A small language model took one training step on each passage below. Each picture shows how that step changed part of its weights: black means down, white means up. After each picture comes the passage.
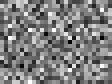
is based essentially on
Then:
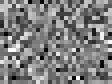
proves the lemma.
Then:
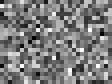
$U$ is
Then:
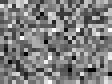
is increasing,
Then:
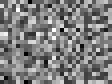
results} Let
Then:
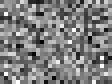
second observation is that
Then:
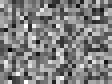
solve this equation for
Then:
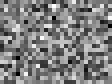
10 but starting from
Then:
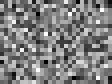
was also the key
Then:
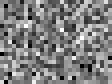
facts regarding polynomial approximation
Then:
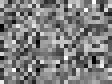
the following continuity
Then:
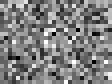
is known that for
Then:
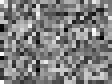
the result of an
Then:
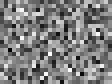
and, if
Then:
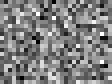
R$, the
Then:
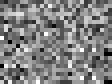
\( blockList
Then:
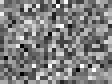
as $f :
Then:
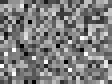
$\epsilon= a
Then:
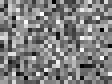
First note that
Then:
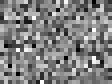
by the construction
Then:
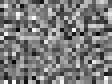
exterior fields satisfy the
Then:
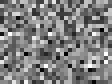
particular to families
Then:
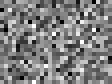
{\it Proof of
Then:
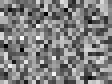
x , z
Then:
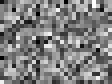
the corref
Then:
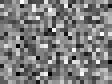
supremum in
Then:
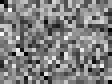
a package to
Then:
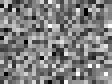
Mathematical Sciences,
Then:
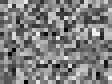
is the minimal parabolic
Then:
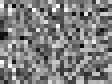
\eea Thus
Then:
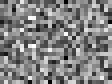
play a key role
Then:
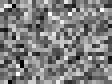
it is not clear
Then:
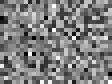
if there is some
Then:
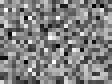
each other \smallskip
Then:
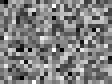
{\it Step
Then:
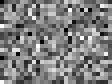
the coincidence set
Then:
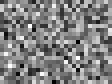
we have a
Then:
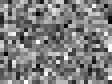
Recall that a convex
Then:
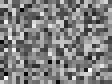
\noindent but there
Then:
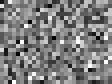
to $\ket
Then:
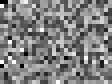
a weak supersolution
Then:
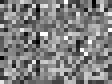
the homology group of
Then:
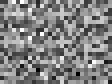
linearizing the
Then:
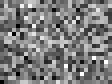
action on ${\mathbb
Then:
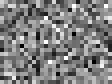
that at the level
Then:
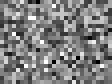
algebras is assumed.
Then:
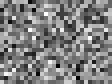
framework based on the
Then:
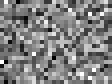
A-C imply
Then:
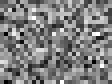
rest points appears.
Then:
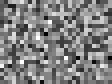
mathematics are called
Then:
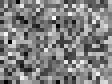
We fix a
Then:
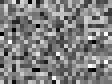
taken to be a
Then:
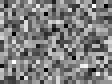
of generality that $$
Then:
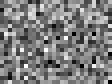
values of a given
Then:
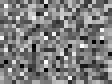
deduce that \be
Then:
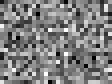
the same, the
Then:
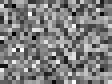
Q)$ of all
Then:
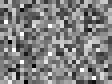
\noindent The
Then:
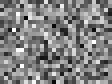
dyadic scale of
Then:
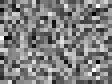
discs on the
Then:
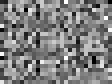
the generic power series
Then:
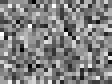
we obtain a natural
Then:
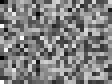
the duration of
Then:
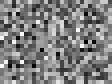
\ind Let
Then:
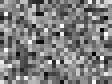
second part claimed that
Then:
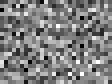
interaction between the
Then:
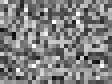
those of Theorems 1
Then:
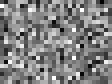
control systems on
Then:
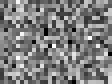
and asymptotic behavior of
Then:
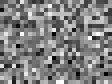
fractional derivative.
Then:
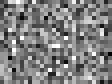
n}$ be a
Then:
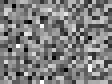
space $\cV$.
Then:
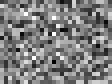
point Theorem.
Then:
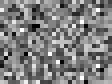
D'$ is
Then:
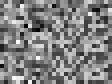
New York.
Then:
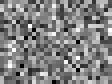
we have the following
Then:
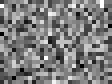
reusing our
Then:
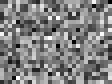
(where we now
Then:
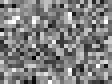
$n$ replaced
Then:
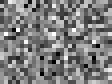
for the Ising
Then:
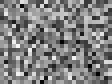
curve $\alpha$
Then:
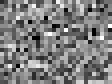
at the level
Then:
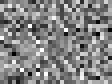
we are done.
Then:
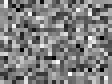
Hermitian line bundle
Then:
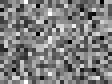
experiment we use
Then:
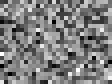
simplify the analyses
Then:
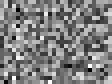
and Shannon
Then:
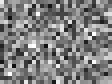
except the top and
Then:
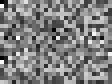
a combination of
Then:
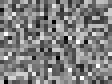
on $X$
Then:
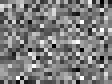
$\phi$ is
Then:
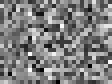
well-known functional
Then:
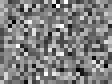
as $\e
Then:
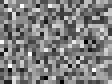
\right) +
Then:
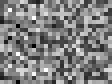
regions of low
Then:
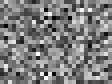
It begins with
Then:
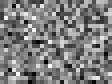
above, we give
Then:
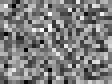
hence, this yields
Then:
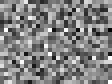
has an isolated
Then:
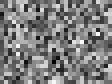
and $p
